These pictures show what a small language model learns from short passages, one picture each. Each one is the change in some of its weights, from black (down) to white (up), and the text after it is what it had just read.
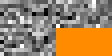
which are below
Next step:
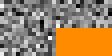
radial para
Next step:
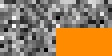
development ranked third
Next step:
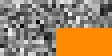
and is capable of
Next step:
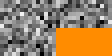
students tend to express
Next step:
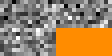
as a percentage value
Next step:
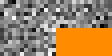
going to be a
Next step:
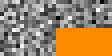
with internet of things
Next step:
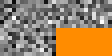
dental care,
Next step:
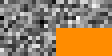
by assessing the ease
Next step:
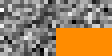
next set of results
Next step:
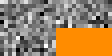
enterprises, factors that
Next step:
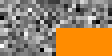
stakeholders of this
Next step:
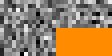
“a man is
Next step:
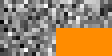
and Measured
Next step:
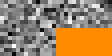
to decrease significantly,
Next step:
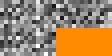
due to variation in
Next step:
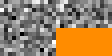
algorithm 2 called Group
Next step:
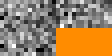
link to the business
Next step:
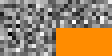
the individual, continuous
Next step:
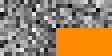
partnerships between the
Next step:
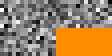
done for the
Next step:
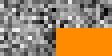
cancers as
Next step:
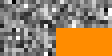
an unbalanced
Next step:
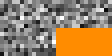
with uncertainties in
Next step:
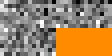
SE, scale
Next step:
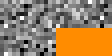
To prove that
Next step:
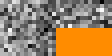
allows researchers to build
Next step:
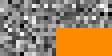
and experiment results,
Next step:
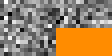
staff nurse
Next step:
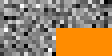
PD. According to
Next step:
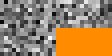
and developed the
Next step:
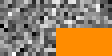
to be increasing day
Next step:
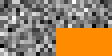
entering new
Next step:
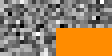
absorb strongly in the
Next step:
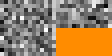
* Minimum values
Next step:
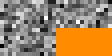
law enforcement
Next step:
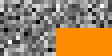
between the methods regarding
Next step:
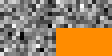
purpose of this paper
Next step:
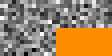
a resolution of 4
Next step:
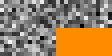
paper describe the
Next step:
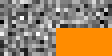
we consider that the
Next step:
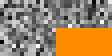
to these original six
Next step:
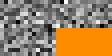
-2 Therapeutic
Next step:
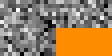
The citizens may use
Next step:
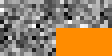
panel, characterized by
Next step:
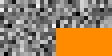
batteries a number of
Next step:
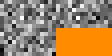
percentage, mean and
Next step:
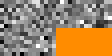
followed when translating
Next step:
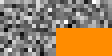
the prescriptions
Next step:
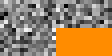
resource, an absence
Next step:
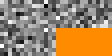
to $I =
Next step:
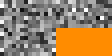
essential guarantees
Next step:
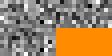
certain strata of
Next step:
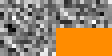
not only a
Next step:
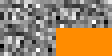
not only throughout the
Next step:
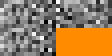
performed) can be
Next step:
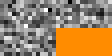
the 5th
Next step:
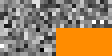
ideologists of
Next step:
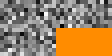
prevalent for students
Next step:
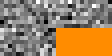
M. Table
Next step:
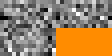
further acknowledge the
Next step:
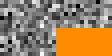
The retained
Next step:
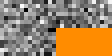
CSE. This
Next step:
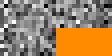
storage can be to
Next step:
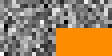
compressed tablet
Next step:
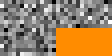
trip request time
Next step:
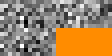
and dimensionality of
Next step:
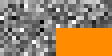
system of equine
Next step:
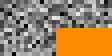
Zombie and
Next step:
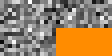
for the aged,
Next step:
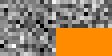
the efficiency of business
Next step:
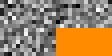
water for about 72
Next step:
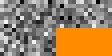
population. In settings
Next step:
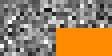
50% chance
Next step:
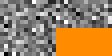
Medical Image
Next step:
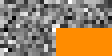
provides quite optimal detection
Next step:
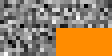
there will be at
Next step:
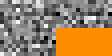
as the second
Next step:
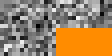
and regular fieldwork
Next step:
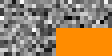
Brazil; 6.
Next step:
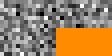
confers the
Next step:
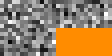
used to detect changes
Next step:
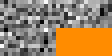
and the filter
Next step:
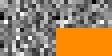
importantly how to
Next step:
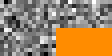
as its oxime
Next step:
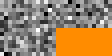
Fig 5: XRD
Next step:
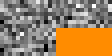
Table 1. Table
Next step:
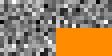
was used to
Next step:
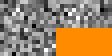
and without the need
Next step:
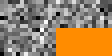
they enjoy
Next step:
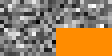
found in Section
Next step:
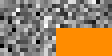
used as a theoretical
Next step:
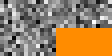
patients most failed
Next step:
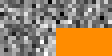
lower jaw until
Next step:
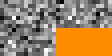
the internal consistency of
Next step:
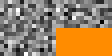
initial conditions,
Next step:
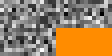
paper, acquired
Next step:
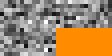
that it is low
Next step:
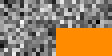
polishing of
